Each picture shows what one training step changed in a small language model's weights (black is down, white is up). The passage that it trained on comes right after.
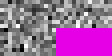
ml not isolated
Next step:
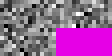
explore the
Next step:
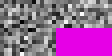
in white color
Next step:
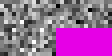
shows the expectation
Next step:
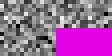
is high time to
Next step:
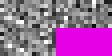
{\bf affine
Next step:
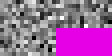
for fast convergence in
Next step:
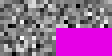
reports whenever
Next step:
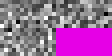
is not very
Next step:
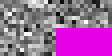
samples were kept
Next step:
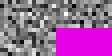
Glasses with
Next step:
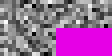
may significantly reduce the
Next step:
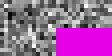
creative use of
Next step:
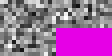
the original complex
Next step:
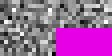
communication sciences.
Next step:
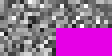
of technological
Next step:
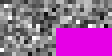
are obtained from the
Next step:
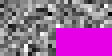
time of writing,
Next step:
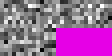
exists a Riemannian metric
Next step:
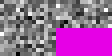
} \maketitle
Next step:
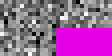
infinite variation.
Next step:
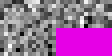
from the object of
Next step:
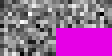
axis and in the
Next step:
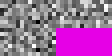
correct, remained
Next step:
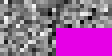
sequence of 4 is
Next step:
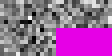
the form:
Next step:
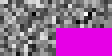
the inclusion of
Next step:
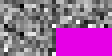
are given by \[
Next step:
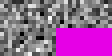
exist valid inequalities
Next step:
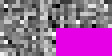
term of number,
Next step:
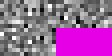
above) Short
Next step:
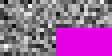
followed by age group
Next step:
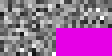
start by recalling
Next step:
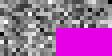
1$. For this
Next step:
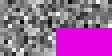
For any $E
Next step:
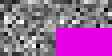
amounts of
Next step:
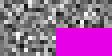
primarily shallow and
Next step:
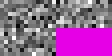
first anonymous
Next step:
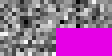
direct image functor in
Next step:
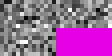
every standard monomial in
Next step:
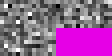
relation between two types
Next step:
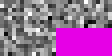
an ideal of
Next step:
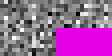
goal is to show
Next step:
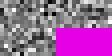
a simple pole
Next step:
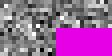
parameter can be obtained
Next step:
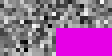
dependencies are
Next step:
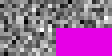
affect total performance.
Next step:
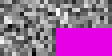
method used to
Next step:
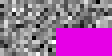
trapped in
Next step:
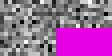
surfaces in which it
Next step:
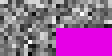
the issue of
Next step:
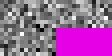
baseline for comparison.
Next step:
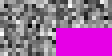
India, particularly in
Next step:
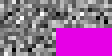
production in many developing
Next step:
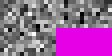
baseline might be
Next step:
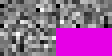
point and the number
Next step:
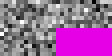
Dots indicate
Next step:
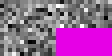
time spread of the
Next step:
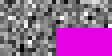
$I$ of
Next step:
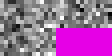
\vert \U
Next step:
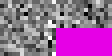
corresponding 95%
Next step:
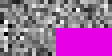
makes this not very
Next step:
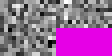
and extensive
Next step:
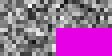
the submitted
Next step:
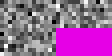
quite true if
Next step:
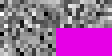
and end at the
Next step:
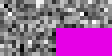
$\mathbf T$
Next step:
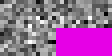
function is shown in
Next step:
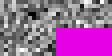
located in two different
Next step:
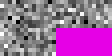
\item employ
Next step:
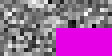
samples displayed damage
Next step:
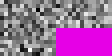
west) to
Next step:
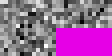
be the maximum length
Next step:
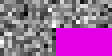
Both approaches were used
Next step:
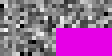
is the number of
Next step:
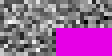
or constant elements are
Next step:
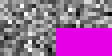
simulations. Stability
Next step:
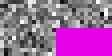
The OCEM
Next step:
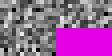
is connected.
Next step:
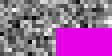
traditional small-scale
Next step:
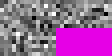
time and supplying
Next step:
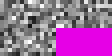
of production, the
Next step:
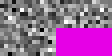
affix or several
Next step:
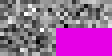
BPM, role
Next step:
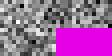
the following conjecture.
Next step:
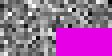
layer, which
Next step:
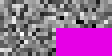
and) agrees
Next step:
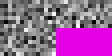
Fixed Point
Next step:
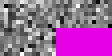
homomorphism. With this
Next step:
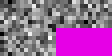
so has:
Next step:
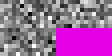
that much focus is
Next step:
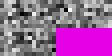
frame estimates for
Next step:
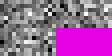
indicator in order
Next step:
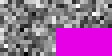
the Schur
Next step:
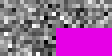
results are obtained for
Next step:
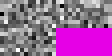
this paper we mainly
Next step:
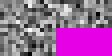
mainly due to the
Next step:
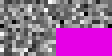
in *T.
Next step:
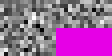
to perform computationally
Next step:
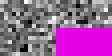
our oscillatory
